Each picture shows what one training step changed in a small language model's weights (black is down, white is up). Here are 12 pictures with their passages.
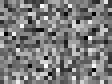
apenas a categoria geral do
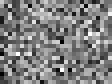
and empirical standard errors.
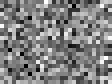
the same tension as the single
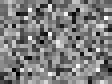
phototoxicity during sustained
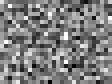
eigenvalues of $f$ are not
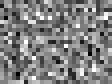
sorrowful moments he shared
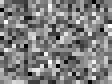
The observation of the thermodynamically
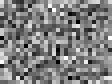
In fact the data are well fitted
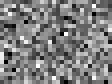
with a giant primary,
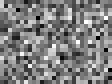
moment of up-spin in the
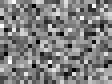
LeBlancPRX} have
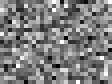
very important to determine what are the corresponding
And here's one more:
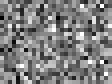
the jets manage to eject
